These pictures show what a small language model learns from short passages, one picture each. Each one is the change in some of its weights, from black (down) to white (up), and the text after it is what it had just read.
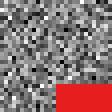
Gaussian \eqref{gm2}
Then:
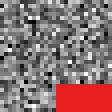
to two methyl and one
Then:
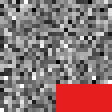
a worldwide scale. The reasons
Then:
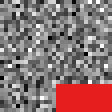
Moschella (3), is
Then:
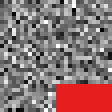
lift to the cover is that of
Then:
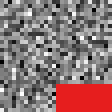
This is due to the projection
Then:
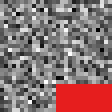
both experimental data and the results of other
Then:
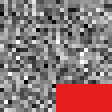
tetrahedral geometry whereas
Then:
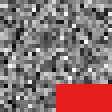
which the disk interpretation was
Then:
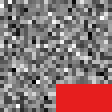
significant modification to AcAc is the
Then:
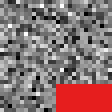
then transform the Hamiltonian into the rotating reference
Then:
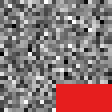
and the \nustar observation in
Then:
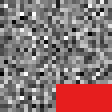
Boston, MA:
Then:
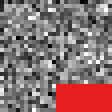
together, so in this limit so
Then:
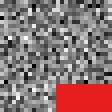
detection, echo state networks,
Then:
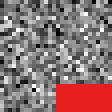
Youan Hospital,
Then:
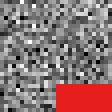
reduced spectral centroid, indicating
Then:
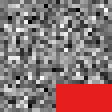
rapidly through the first 20
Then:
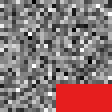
mergers of helium and
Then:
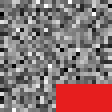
Plan acts on demand where
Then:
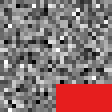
changing which interlayer transitions are
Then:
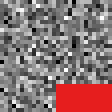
line conversion are: the modification of
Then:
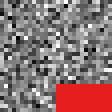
Here, by tuning between the
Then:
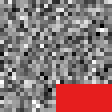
and neutral (9), in the
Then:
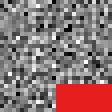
Strong epithermal
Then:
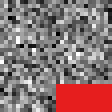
composition of the co-creation
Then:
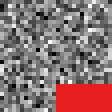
or even hourly) cost. In
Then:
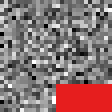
[um das Loch] gehen
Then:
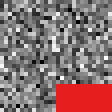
Italy, Greece,
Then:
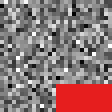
used. Both the original and the
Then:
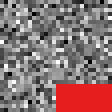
the SNR time-dependent radius,
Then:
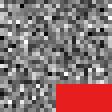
reaching a large, globally
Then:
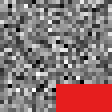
He described the country as very poor and
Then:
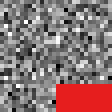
a monopole using flat space
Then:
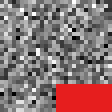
with multifunctional device,
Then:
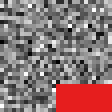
and time consuming. Fine
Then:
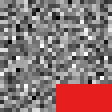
the definition all sums $a_1
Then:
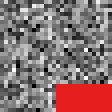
capable of securing convictions
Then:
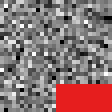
facility through remote operation and
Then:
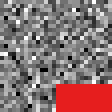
: Software Va :
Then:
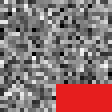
the highest involvement rate in the
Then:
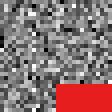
and we get which path information. Therefore,
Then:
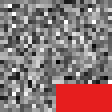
e.g., reconnection could also
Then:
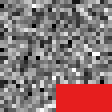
The generated code must adhere to the following
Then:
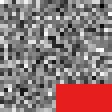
as it allowed me to understand the processes
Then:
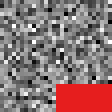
taking part. We are committed
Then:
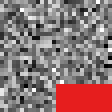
would like to thank the Germany
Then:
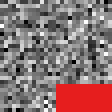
because of price volatility
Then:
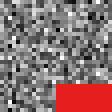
in the transit depth towards blue
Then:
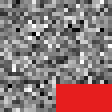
danger Signs The
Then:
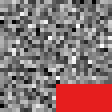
proportional to the total number of nuclei
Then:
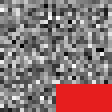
+ E_i \left(
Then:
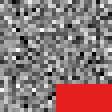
from $\pi$. Of course,
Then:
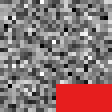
they are the final outputs of our
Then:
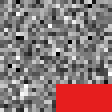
be much higher leading to distant
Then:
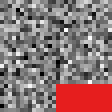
of fundamental importance for the
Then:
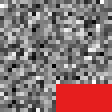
homogeneous density case. The
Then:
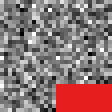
spectrum of hydrogen plasma exposed
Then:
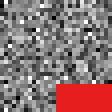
class, because they receive service last.
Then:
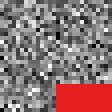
in different green fluorescent protein
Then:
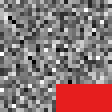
there are different methods and data to make clear
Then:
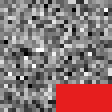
vectors in the PT-SOL
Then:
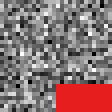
ZAMS, where dwarf stars
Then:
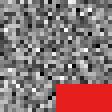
all over the globe. Of
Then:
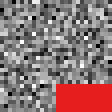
we label as {\small\bf
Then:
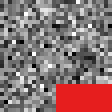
presents us guideline of
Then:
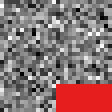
based on the scientific literature studies,
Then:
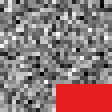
statistical goodness-of-fit
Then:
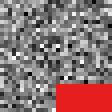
of a ``classical'' hot
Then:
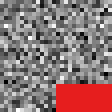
seat belt. Rupture of
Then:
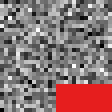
challenges, and ELISA.
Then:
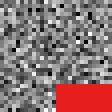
This taxonomy of relations should be
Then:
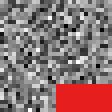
10GW would be required. This value
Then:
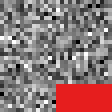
state from the following formulas, respectively,
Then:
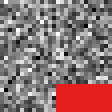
alkaline solutions is expected, since
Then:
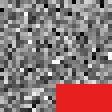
partly working on this article.
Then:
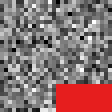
function of the substructure B. When
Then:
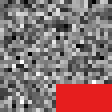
were deduced from a sensitivity
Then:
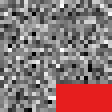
neglect $B\Delta B$ terms
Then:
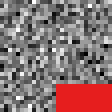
selection, leading to a wide distribution
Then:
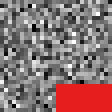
outcome equation estimators are consistent
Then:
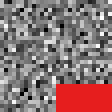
cavity drive tone
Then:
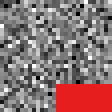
Economic status High
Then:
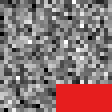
significant to illustrate the similarities
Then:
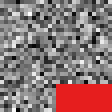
of in-depth interviews
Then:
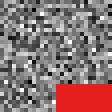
student learning outcomes. The low
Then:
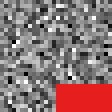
structures are used at manufacturing the
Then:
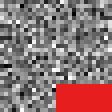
one now considers a large amount of charge
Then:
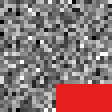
with an accuracy on its distance of better
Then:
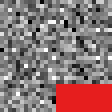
$\textbf u_g$. Moreover, the
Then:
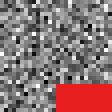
of technological operations untimely
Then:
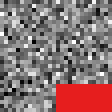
Chile} \author{S.
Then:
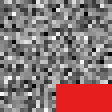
supporting networks, and visitors.
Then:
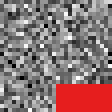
and its emphasis on collaboration
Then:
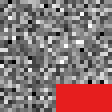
the Service Quality
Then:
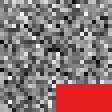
between self-leadership and work
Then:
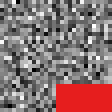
charge and spin currents become constant after
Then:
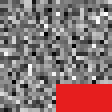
yield loss. Yellow rice
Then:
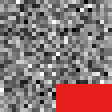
Common Hedge Blue
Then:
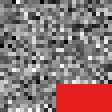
the indicator of $A$.
